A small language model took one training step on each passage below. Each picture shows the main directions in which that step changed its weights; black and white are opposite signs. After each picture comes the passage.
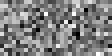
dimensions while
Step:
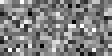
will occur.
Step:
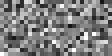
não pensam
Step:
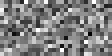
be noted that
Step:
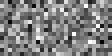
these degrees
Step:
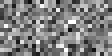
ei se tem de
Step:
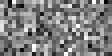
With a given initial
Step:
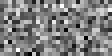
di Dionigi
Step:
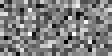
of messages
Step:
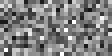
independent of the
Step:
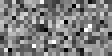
an unbiased
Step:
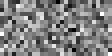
прав. По
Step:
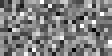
of Develop.,
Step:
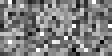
G. What
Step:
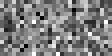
qudits with
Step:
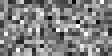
above (see
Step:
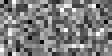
las áreas
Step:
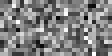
disc becomes
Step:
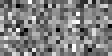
Para Pugh,
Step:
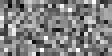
A falta de
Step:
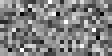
and future
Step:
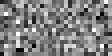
to the mixing
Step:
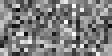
observational methods to
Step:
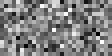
purposes we
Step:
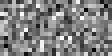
angular frequency,
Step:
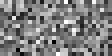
of Technology
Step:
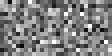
an auxiliary
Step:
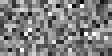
experiment, or
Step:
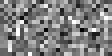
sale în
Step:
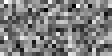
is clearly
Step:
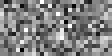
2. Sobre
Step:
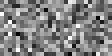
leur position sur
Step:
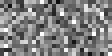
in the Formation
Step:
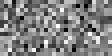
greater than
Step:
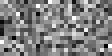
a una valle.
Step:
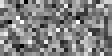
stability at a
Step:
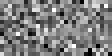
$T$ dependence
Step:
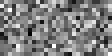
de operações
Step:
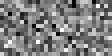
\includegraphics[width =
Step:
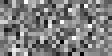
important to provide
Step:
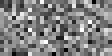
of Economics
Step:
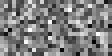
nitric acid
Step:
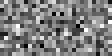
realidad..." en
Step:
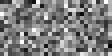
sources, such
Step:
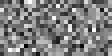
eines Tages
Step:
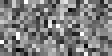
important strategies
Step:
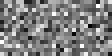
an assumption for these
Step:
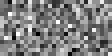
College of
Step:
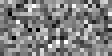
we recommend
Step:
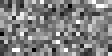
of Theoretical
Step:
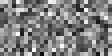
or motion,
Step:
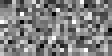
as roots of
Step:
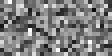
call graph.
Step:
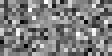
os seios
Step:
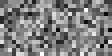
with energy depending on
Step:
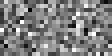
a curiosidade
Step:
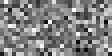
physical meaning
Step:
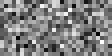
purposes is
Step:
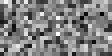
(MR) is
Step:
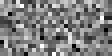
{}From our
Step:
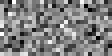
BM25 using the
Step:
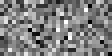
in axons
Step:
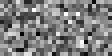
theories, of
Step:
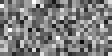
mass we simply
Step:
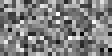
pions or two
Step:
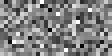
save the memory
